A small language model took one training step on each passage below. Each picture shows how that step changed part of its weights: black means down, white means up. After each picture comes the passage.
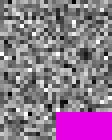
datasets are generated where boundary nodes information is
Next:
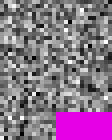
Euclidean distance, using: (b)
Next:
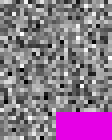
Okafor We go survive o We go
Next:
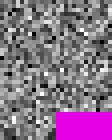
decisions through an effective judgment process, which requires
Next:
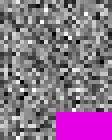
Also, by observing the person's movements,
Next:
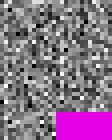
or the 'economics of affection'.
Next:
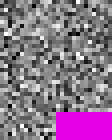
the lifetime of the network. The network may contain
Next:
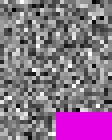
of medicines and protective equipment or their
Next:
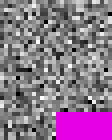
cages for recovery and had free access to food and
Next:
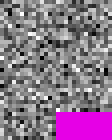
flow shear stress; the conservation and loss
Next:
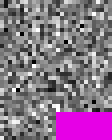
attributes become an important target in the electrical machine
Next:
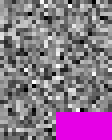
both drugs, and then was taken as optimal value.
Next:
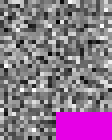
Third Time Period Iteration
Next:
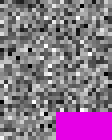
activity with new content. The formation of various forms of
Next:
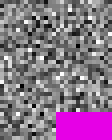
MBC of 12.5mg/ml and
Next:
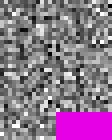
DESIGN OF RC TALL
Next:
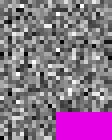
lemma, a modified version of an
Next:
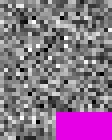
world of mind and imagination. In Ode
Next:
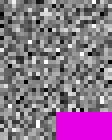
monitoring, especially when it comes to collecting data for
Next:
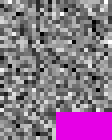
'thing', 'system',
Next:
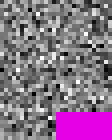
and customer satisfaction contribute to the success and continuity of the
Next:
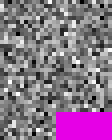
to the once-daily succinate
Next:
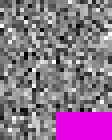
and Department of Nutritional sciences,
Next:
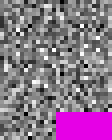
social landscapes. For nearly two
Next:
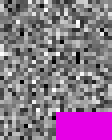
as reservoirs have very close pH values
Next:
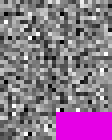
be used in various settings, including recording
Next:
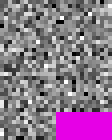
treatment planning in health services (Saputri,
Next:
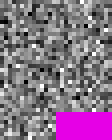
For instance, when the PB talks of his
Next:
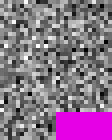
high attention to the weather forecast
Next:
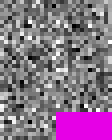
cell lines enabling easy gene expression
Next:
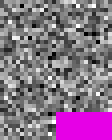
Demanding data from the local government; pointing
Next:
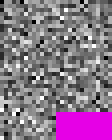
R. W. OLIFF,
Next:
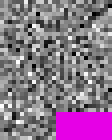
source located at the point (R_0,
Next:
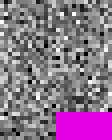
is required for effective recombination. The final
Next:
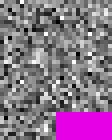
the same time, it is very sensitive to adverse
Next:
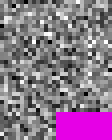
internal flame to rush out of the vent
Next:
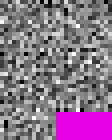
fruiting and flowering, respectively, as seen in
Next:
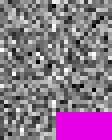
and expectations. Learners need to know not only
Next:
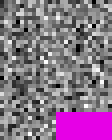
Albidum*; Potentiodynamic
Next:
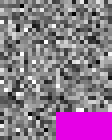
tar sand, because for all location considered the
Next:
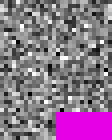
storage design to be integrated within the ceramic industries
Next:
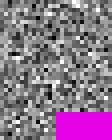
parameters of speech signals. All-pole
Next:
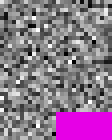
attributes are chosen for testing in this study:
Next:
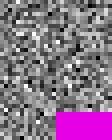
Published: 16 November 2025
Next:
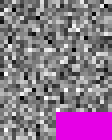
The pre-test score constituted the
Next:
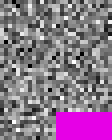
by radial dikes, which mean that the
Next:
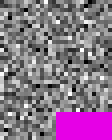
of exponential stability of perturbed
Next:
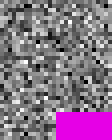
to further analyze the socioeconomic drivers in
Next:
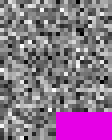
p. 75) and, in a lesser
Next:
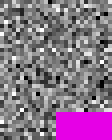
of devising a display board and introduces a
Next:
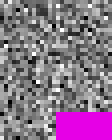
substrate device structure of grid /ZnO
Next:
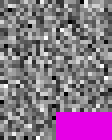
result, there is no interaction effect of teaching methods and gender
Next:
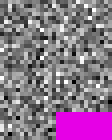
reported to enhance non-REM sleep pattern
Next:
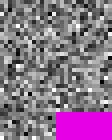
polytungstate species. Whereas the third
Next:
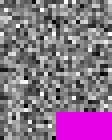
to biogas production (based on Ugwu
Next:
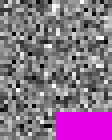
significant challenge involved funding logistics; hosting
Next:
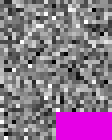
SMG may reveal ectatic and
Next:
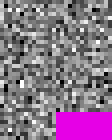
the Table 2. HOOP Urban
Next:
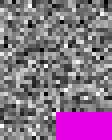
texts serve as central hubs of
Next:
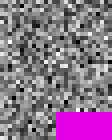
passband, the passband frequency is obtained:
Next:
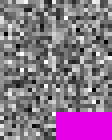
monotheism," while *Annemarie
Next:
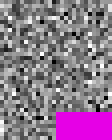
of superconductive cuprate
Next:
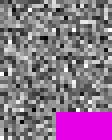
limitations. Interview Improvement opportunities
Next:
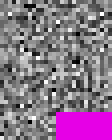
ligand pages to GPCRdb,
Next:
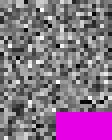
layer and detachment of the first one
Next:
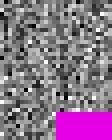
could be fitted with the products deriving from
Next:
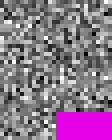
rather than penalties, through proactive monitoring and
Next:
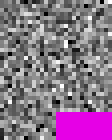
other woodlots of the same age,
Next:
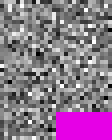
Strategy and Design subject material and the method for
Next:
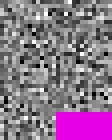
SPECTER. 1 Introduction Solving and
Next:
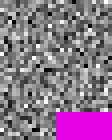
being used in various fields such as sociology,
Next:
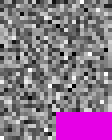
our novel approach of combining the 5 traditional feature extraction
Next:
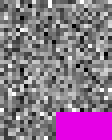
An international day for soil — Paul
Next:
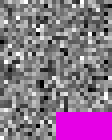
languages nonetheless remain the most employed:
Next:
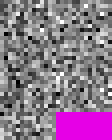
while group D was administered with 200 mg/kg
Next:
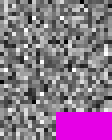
GLR ensures the capture of the most current
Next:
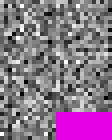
Order has been demonstrated within each layer, but the
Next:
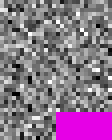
varies between 485 meg/l for the
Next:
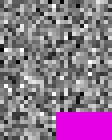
Level Molecular Design Gaming In
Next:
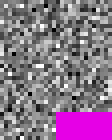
in some fog computing systems, one proximity
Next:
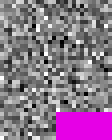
stations spread over an area of 500 km²
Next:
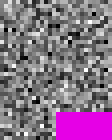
tepasidagi qadimgi
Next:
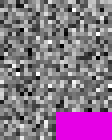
if compared to other similar studies [9]. Fig.
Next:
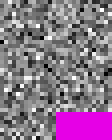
They also saw the student instructors'
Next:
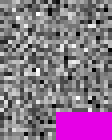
used for solving problems on very large datasets. Some
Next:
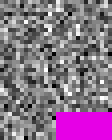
(weighted mean of 3.60, interpreted as
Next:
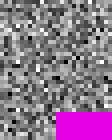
data is then converted into a database for more efficient management
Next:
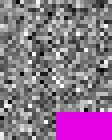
Please assess the level of implementation and use using a
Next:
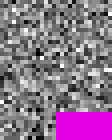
agencies that are working towards making the agenda work
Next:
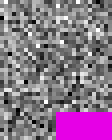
their fear of contact with the app and,
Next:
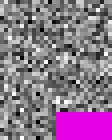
of the priorities set out in the “Concept of
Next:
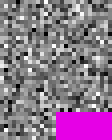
AND METHODS:**Plant samples /
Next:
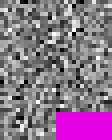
Y. Pontikes, "Producing
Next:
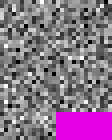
a fraction of 52% of patients come under the
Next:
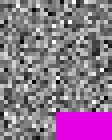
and clinicians object to a perceived
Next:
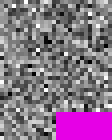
photovoltaic system is essential for simulation of
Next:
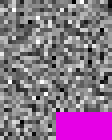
points towards a velocity-dependent cross-section,
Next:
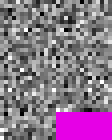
milled under ammonia gas flow.
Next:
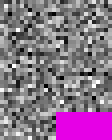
Fattyacid ethyl esters have also been
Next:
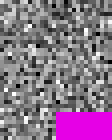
predictions of the then-recent general theory of
